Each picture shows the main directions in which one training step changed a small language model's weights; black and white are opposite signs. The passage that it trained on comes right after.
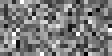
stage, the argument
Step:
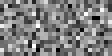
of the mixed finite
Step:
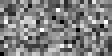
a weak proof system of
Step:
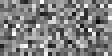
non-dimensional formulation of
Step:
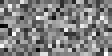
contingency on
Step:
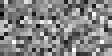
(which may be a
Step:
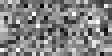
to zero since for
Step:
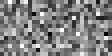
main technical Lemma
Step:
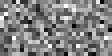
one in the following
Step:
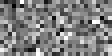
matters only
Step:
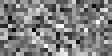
point of view we have
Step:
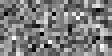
and so fulfills
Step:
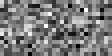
present a brief
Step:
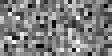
\epsilon \rightarrow
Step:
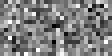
has positive probability.
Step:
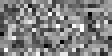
that this equation cannot have
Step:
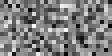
is the same as the
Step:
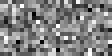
higher education)
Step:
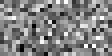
By integration by
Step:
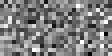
is equal to 3,
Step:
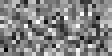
having $n$ nodes
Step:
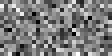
taking the minimum among
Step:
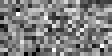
$S$ if there
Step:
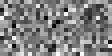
and A.H.
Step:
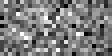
$k \in
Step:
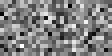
0 to 1, the
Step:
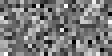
we also list additional
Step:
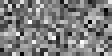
with the theoretical
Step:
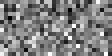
satisfied. For instance,
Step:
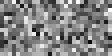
the solution of the
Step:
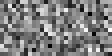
be treated in the
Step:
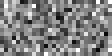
computed for $n,
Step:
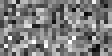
positive constant $\gamma
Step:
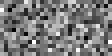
it becomes unrealistic
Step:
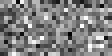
the previous proposition, we
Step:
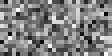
$S$-module generated
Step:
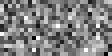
of the convergence of this
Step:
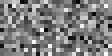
be, in some
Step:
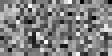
that the GS models
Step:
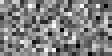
\chi + \eta
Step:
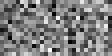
also an infinitesimal
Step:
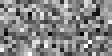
wants to
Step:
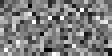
+ \Delta_\varphi
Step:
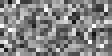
possible base permutations,
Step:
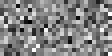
which actually is a
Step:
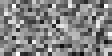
functions are completely
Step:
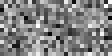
of appropriate order
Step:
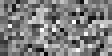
bound for $f$,
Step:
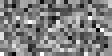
method presented in this
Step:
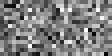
discrete set of points)
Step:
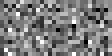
integer.) Their proof
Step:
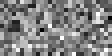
nonsingular matrix
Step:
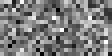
étant donné
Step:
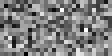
union of vertex disjoint
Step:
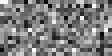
not affected by
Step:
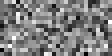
any element in the
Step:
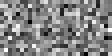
left) while the
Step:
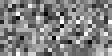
0 < \gamma
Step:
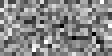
accuracy is
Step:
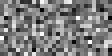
left Neumann
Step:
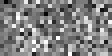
a tractable
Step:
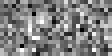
conformal weight
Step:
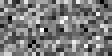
next step is to write
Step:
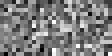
Since we have $$V
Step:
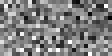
of the completion,
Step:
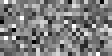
the hexagons
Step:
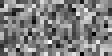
that had been considered
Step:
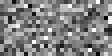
section extend to the more
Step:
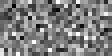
extremely large
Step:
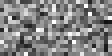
compact schemes with distinct
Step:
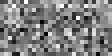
balance, its
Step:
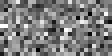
so we have \[
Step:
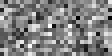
complex (multi-)
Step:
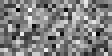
set with the set of
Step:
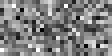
linger about and
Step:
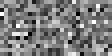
\; \forall x
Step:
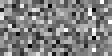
latter assertion follows
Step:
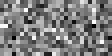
we show that the test
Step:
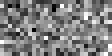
simply derived form the
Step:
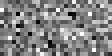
i\leq n$
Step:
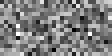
the running example for
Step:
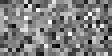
can now turn to
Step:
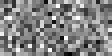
contradiction. Next suppose
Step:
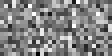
easy to see that this
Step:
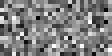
t_\lambda \cong
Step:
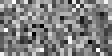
the diffeomorphism group
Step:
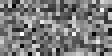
observation above, the
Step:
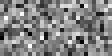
apply monotone bar
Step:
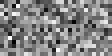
elements above 0.7
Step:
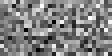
Suppose that there is no
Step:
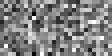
since $\omega'$ is
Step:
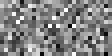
this research.
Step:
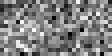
a horizontal
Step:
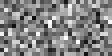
minimal front
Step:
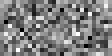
disjunction, which
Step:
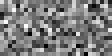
We present the proof for
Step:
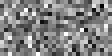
limit dynamically as
